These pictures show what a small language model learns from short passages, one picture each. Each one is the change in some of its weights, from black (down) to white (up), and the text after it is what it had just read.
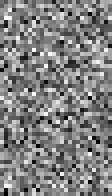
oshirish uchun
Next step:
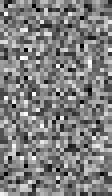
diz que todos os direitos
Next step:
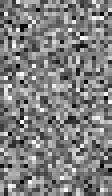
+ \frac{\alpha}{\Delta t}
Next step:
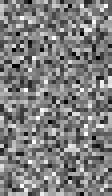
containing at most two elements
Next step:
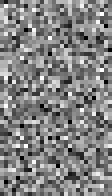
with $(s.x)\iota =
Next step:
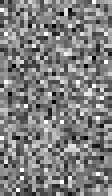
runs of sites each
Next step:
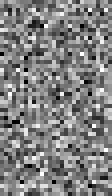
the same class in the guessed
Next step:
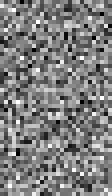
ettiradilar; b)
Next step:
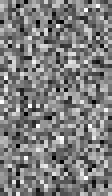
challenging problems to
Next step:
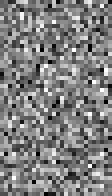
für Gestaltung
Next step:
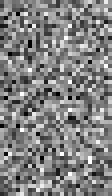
processes gradually
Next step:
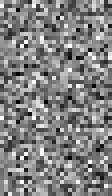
Report} This report is
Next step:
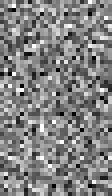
the euler characteristic of
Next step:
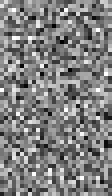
amalda qandayligini
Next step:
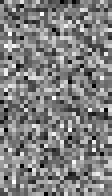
Del Saz, 17 de
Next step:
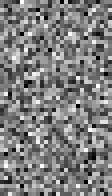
the conclusions of
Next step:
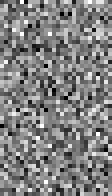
stands for the ISA
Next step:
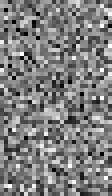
a root, then $\bar
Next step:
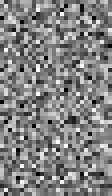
efeito dos organismos
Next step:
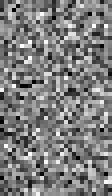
structure by Lemma \ref{c}.
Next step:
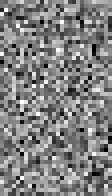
produce the same optimal
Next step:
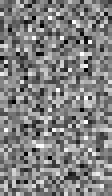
mai avantajos
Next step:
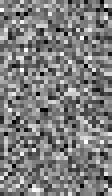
loss and $J(\beta) =
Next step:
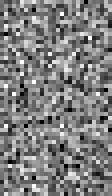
would explicitly refer
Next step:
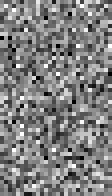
the root-knot disease
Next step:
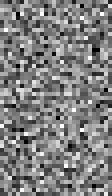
it can be projected to the
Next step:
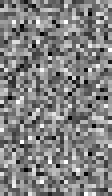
orbit. A quandle
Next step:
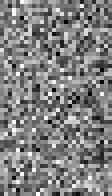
0WB, England}
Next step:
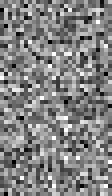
of its edges and exhibits
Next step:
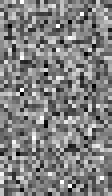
verileri (World
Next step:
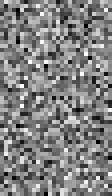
constant energy consumption,
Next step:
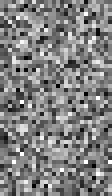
exemplos de políticas
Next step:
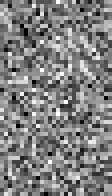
natural elliptic equation for which
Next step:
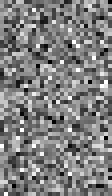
matrix test. Since \[
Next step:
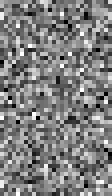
For $n\ge k\ge
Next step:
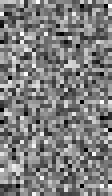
showed this intuition was
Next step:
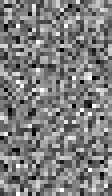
could not evaluate the
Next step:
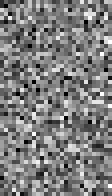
and let $m\in \Z$
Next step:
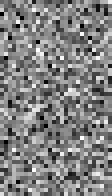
contrastado con el
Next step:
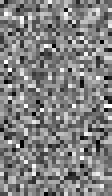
A vegetação secundária
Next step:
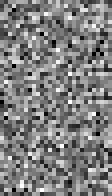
of $S$. Then the restriction
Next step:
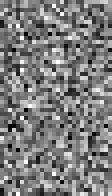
in order to simplify the first
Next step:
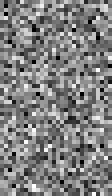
de capacitatea de
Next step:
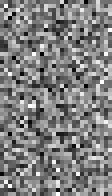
- \mu\widetilde{a})
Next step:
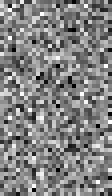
de la marque politique.
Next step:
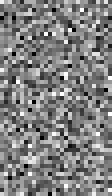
in the subsequent analysis
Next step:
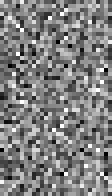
assume that $A(0)$ is
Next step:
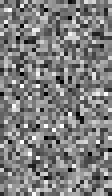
Unido). Profesor de
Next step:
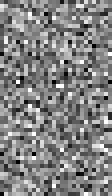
gestión de la seguridad
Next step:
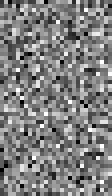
the entries of $B$ are
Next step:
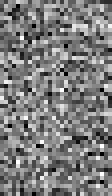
of order $m$ so that
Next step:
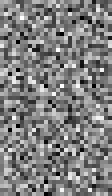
privada. **Si
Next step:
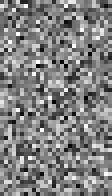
keltirilgan. Kalit
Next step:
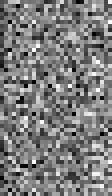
\infty} \left[ \
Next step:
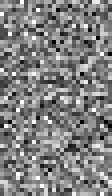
is an ideal in $\Psi$.
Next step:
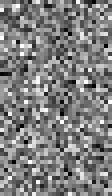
for pointing out the Weber integral
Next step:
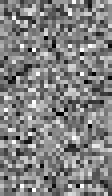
up the costs arising out
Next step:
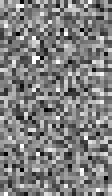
P$. We know that the graph of
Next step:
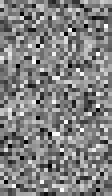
There exists an equilibrium
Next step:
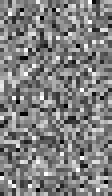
terminals was estimated to
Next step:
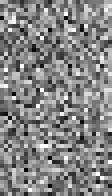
ini menggunakan
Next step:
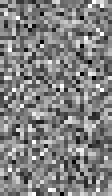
pada hasil putusan yang
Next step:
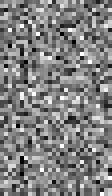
é o uso de jogos de
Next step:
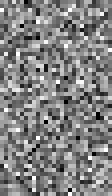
of the Alexander
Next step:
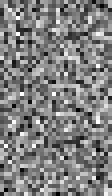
проведенных через
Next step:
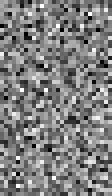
the last subsection and converges
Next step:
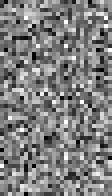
induite par l'invariant
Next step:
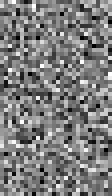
but we note that the number of
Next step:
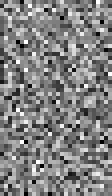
blue lines with solid
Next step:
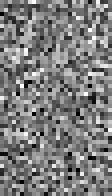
the nontrivial terms in
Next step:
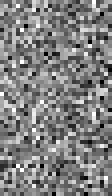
we have $\parallel
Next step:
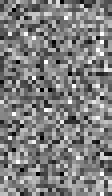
over $F$. \end{theorem}
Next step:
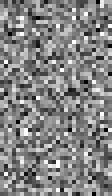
empresa administrou e
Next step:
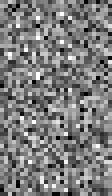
linking condition is equivalent to
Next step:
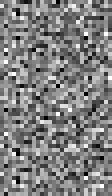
«او روح
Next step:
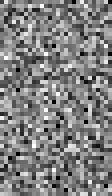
various mixing conditions}
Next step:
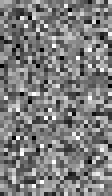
Equivalently, the above two
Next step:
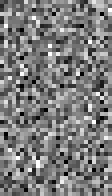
по четырём
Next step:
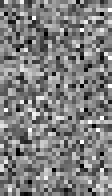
nonlinear PDE. In
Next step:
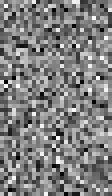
wave starts to
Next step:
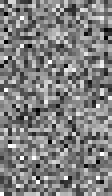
only if it has zero average
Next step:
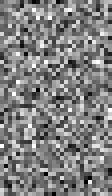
bo'lgan davrda
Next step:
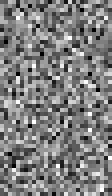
precisely the cokernels
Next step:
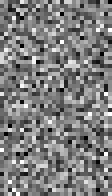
where $\mu(t) =
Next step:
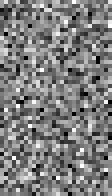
we numerically solve the
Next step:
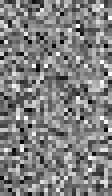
the function $\log|x -
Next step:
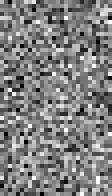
indivíduo apresenta
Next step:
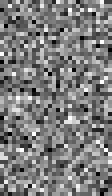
\dots, \alpha_{m}$, such
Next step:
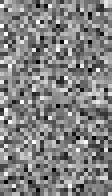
2. Jumaboyeva
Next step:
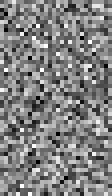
\\ \\2. Laboratory
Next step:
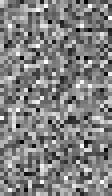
en verliesrekening, of
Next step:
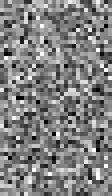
стоїть проблема
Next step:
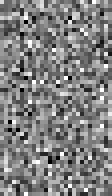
CM, Zucoloto
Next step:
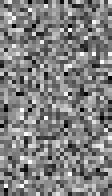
intuitionistic sequents are
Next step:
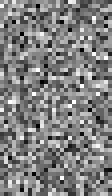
navi 9 kunda,
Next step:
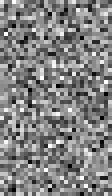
global tarmoq
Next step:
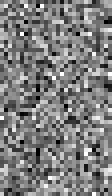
ta xorijiy davlatga
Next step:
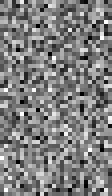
vuqufi qalb.
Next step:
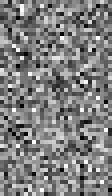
is highly variable, capable
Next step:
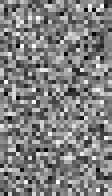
das Fach Mathematik
